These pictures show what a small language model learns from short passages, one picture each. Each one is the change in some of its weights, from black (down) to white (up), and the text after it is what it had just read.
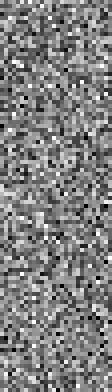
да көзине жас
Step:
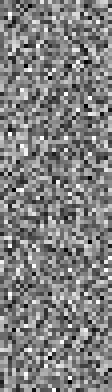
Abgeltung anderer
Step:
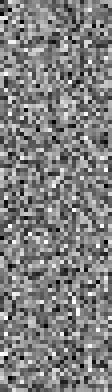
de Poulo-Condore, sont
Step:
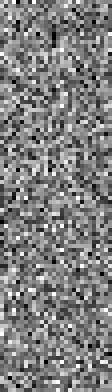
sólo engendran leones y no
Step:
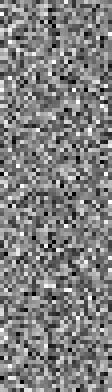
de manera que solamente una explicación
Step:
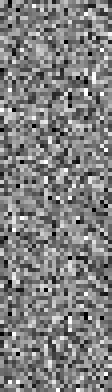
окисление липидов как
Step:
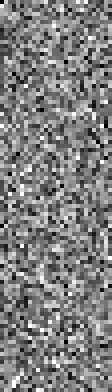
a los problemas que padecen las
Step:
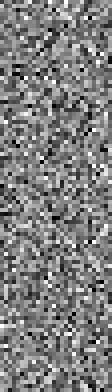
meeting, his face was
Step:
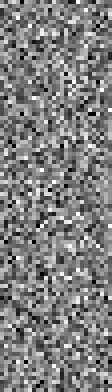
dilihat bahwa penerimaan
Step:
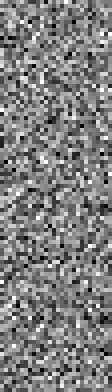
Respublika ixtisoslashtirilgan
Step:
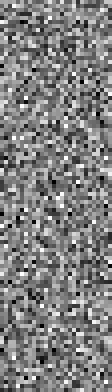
в учебных программах по
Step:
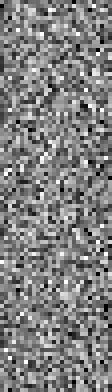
Decision Making and Problems of
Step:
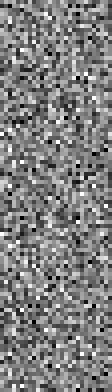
опирается на законы
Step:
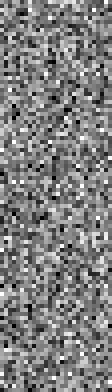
article deals with the role and
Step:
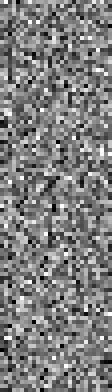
a este intelectual que reagiu
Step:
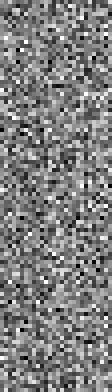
сосредоточенная в
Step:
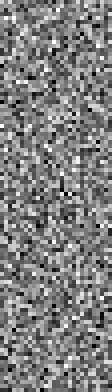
électrique à une dimension est
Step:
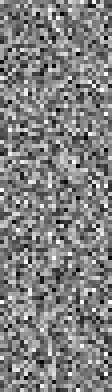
церковна влада стала
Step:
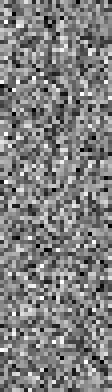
að reyna að
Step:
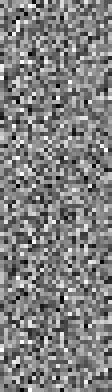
o'qituvchilarning o'zaro
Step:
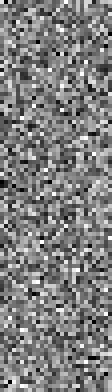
1С-Бит. URL:
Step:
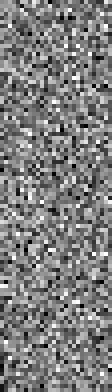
cantidad en el equipo
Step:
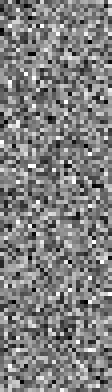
idiomas inglês,
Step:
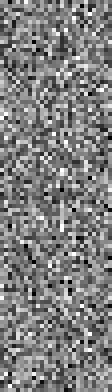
akurasi, presisi,
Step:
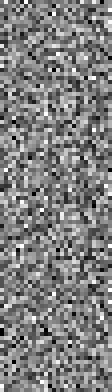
chiqqan. Yovuzlik
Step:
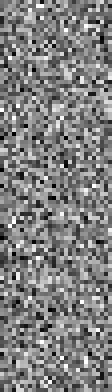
Information Security and Human
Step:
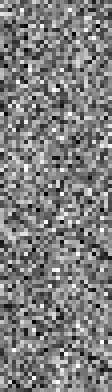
y arraigamiento. "The
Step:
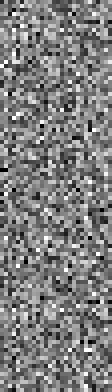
Spelberg, H. C.
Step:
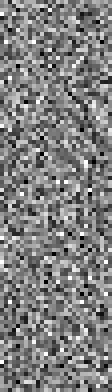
geval geen belegging
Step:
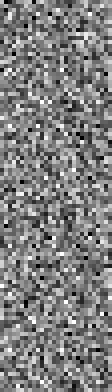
Superior (CAPES),
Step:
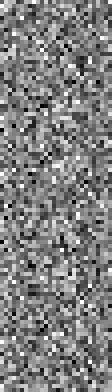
incluye desde estar mejor informados sobre
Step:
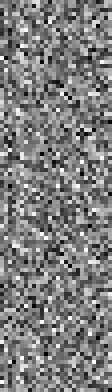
linhas do tempo e a estimativa
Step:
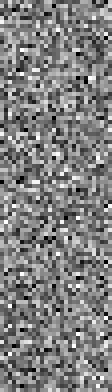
К. Комилжонов.
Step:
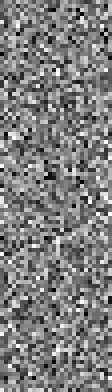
jest rozproszona.
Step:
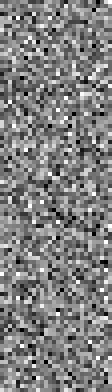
стічної води шляхом
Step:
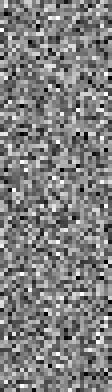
величина тока,
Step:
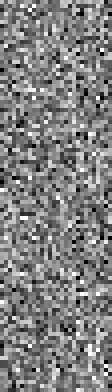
Качество дошкольного
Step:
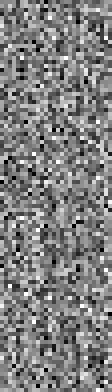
бошқарув масалалари бўйича ишлар
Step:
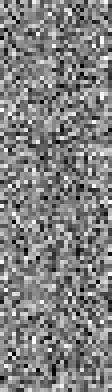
le plan technique. En effet,
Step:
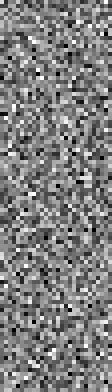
polínica (ILP), de la
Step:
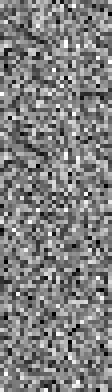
dat mechanisatie tot
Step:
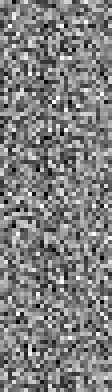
tillar va madaniyatlarning transformatsiyasi
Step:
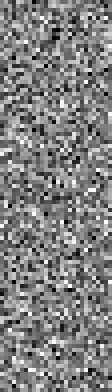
mahsulotlari, maishiy kimyo
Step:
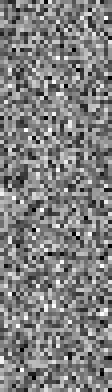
Rusiyaya gedən
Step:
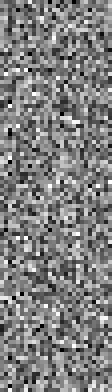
sesuai dengan rencana,
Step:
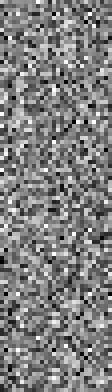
de material biológico como sangue,
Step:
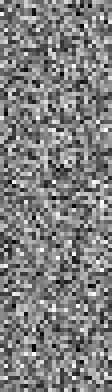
sociedade**, v. 1, p.
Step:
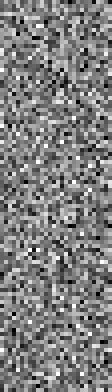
salah satunya didukung
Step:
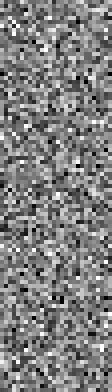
асалари оилаларида
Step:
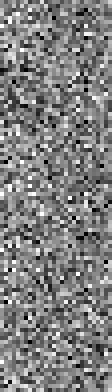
необходимость учитывать комплексный
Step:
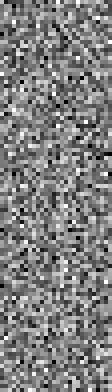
Alexandru, fratele de
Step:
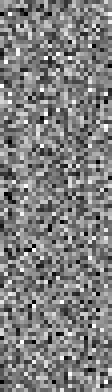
resultados indicaram uma redução de
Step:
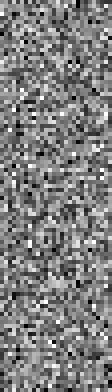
principles • high technical
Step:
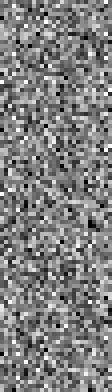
VII VIII IX X XI
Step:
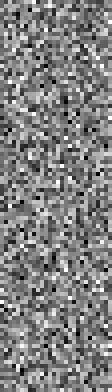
Qayg‘ u-iztirob
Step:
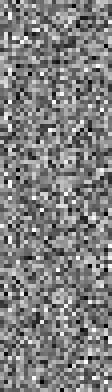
können. Eine erheblich
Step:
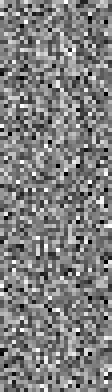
тенденции, должен
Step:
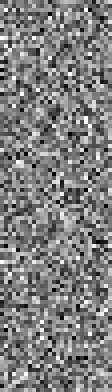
liberallashtirish sharoitida kichik korxonalarda
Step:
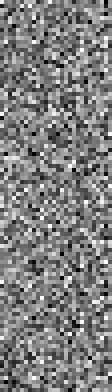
η κατασκευή.
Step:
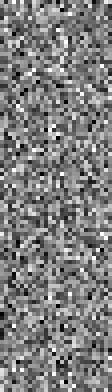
Toshmatov Ibragim
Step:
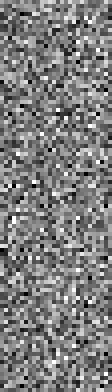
поляк, але за
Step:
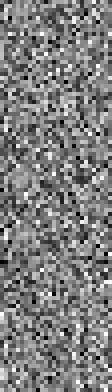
için işte ilk neden,
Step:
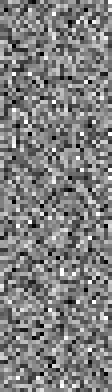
tasining yillik hisobotlarida
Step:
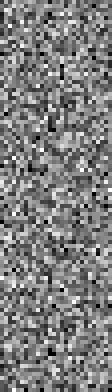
construcción, apoyo a las
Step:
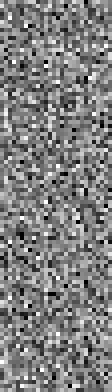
Москва фонология
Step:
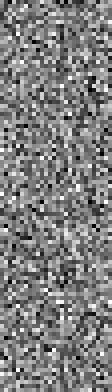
pada model (M/M/c),
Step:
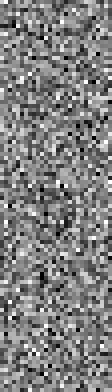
va choyxonalar, turli
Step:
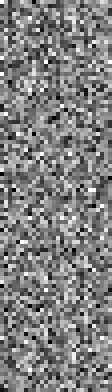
de elementos vazados, proporcionou um
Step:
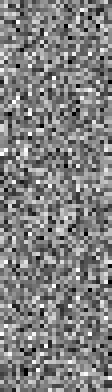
Teori Kepuasan Pasien
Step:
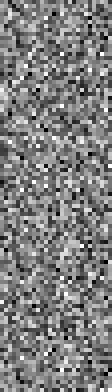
ad 84,9 miljoen
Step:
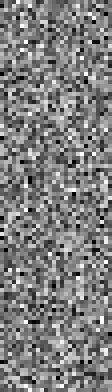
ефект пояснює,
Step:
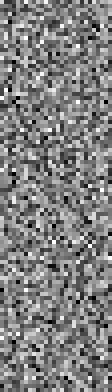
en el futur farem servir
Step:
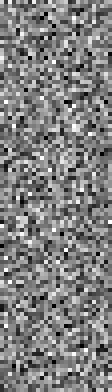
talab pasayishi xatarini
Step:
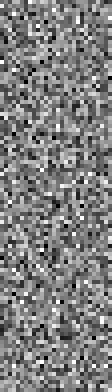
berguna untuk menambah
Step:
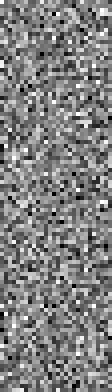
ma'lum belgisi qolgan
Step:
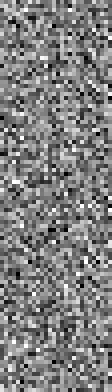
al., 2023). A relevância desta
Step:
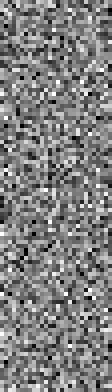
primeramente preocupado en
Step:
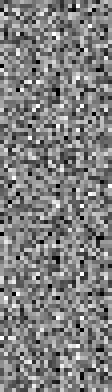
dengan tahun 2023 yang mencapai
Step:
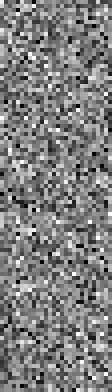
Лінійним же орнаментом
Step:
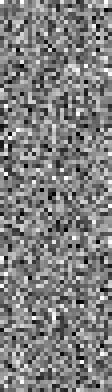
resultantes da alta disponibilidade de
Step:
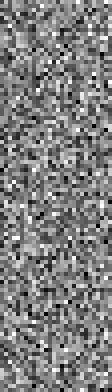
menjadi 80×80 piksel,
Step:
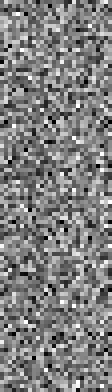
арбитражным делам,
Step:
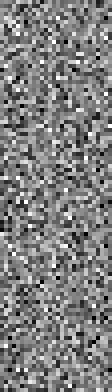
ёзган шарҳи,
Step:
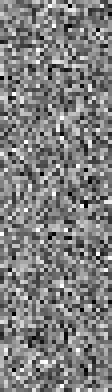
la población Ecuatoriana que
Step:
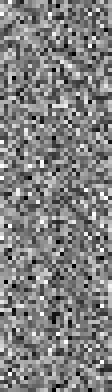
pero se puede consultar información de tipo
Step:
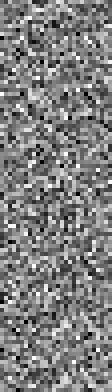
données sur l'évolution
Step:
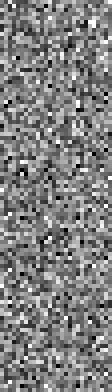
В условиях глобализации и
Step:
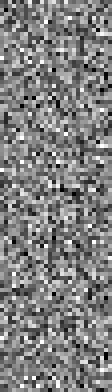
ishlab chiqildi. Yaponiya
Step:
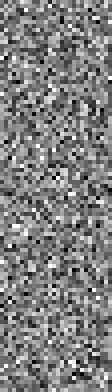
String): Boolean; var
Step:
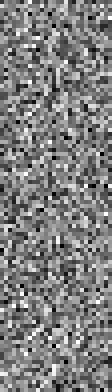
besar dibandingkan dengan
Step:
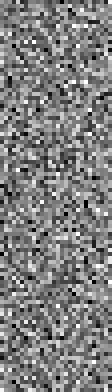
als Verhaltenstrainerin an.
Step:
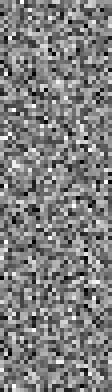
ها و کتابخانه های
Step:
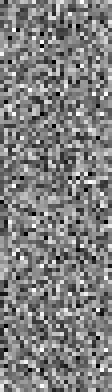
bazaning mustahkamlanishi,
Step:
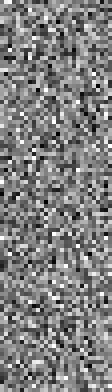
peu diversifiés et
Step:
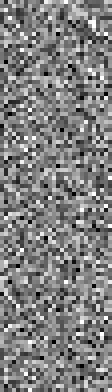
из қолдирди. Бу
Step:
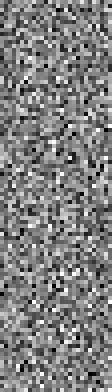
O‘smirlik davridagi
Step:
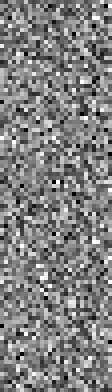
naslli qoramol AE
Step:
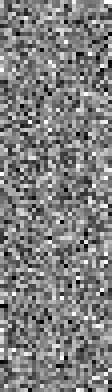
углом 30-90 к земной
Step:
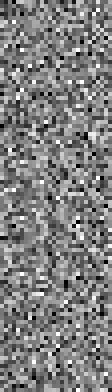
суистеъмол қилиниши
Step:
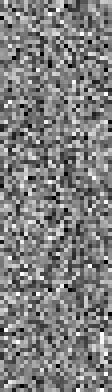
по себе считается
